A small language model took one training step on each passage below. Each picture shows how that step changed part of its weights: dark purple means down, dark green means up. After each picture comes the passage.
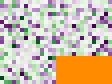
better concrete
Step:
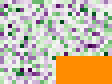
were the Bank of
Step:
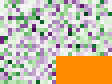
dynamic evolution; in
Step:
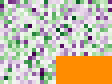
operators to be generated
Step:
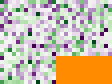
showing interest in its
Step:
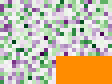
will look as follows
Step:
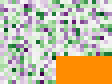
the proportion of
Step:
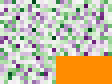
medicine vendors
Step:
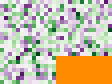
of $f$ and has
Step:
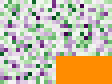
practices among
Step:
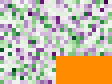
vulnerability index
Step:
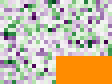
continually exposed
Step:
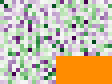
SOC, they can
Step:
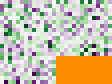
will follow a much more
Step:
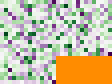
in \cite[Lemma
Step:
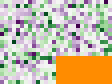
Theorem 5}. {\it Let
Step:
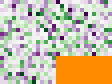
We deduce the
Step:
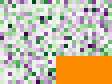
side length of
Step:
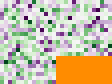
Various low rank
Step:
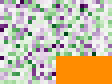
all either in
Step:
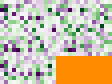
is in yellow and
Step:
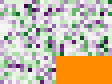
family over
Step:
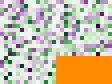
disjoint. They
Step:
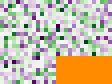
above, we calculate
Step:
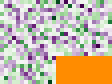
feature space where the
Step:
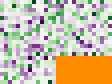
Literature in the
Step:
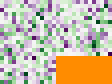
area covered by
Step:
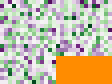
frameworks for
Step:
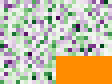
reflexive and
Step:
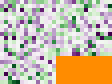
distance. On the other
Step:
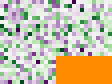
3. The written
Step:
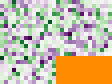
a more compact form factor
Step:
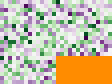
the cases. We provide
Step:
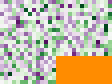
homeomorphism of circles
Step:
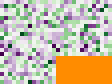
reflecting the development
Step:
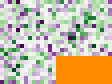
$V\otimes V
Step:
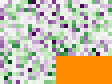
hours. The
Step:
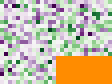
the basic emotions
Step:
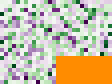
current debate is
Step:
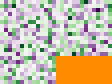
\tau + \delta +
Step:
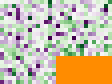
P: Jasper -
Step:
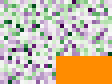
order to treat and
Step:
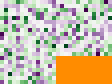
The students of UK
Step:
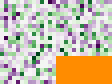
must be realistic —
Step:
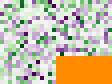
bandgap of
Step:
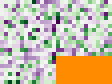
discriminatory and
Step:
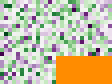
assessing information to
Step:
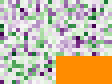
grape quality as well
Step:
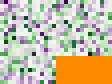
scheme to infer
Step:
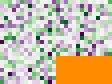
interventions are not
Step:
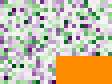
emerged in
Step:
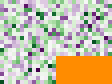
the measure that on every
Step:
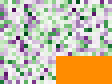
which results from the need for
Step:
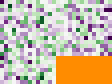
soil protection is
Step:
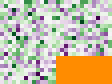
rich variety of
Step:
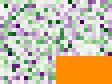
reducing substrate
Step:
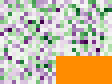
authors to novel
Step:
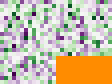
the Cayley
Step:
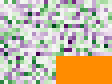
$R_e$ that
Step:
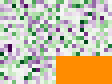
could provide rich
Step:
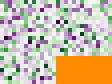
methods methods can be seen
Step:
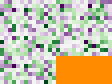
is a spatial
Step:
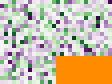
that increases the number of
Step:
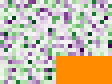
(with an exponential
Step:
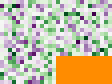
# 5 but the
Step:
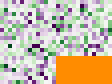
all invariants of
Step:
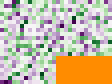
the mammalian
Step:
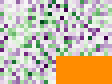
have been revealed
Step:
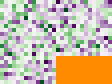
By decoupling common
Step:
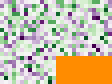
to the Fisher information
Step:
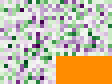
connection of $M$
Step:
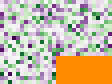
the network attack
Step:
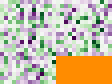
R_+}$ satisfy
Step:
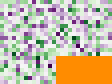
the first Monte
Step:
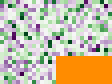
service is defined by
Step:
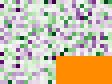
For $\eta\in
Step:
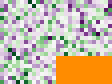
and squarks will
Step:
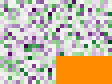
number of data points per state
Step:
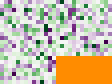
is characterized by three
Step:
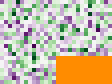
of bachelor's
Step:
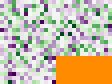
to understand the
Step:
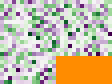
remains a significant
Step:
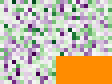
censorship and
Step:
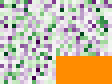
when $p\not
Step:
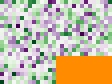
shock waves
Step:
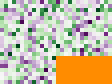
fund as specified
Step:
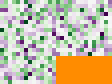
up as close as
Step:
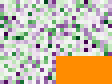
Thus we can write the
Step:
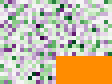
preparing a new
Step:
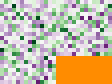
clear. We say
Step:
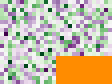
inequivalent. We
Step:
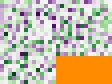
with its concentration first
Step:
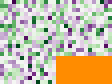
We present the discovery
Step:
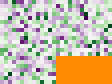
that $d < c$.
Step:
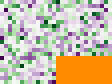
sitting inside
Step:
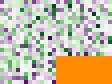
barrier and
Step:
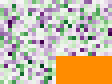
by an analogous
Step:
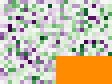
less oversight of
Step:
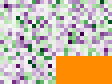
theorem \ref{rest},
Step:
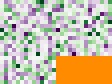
equations, extended
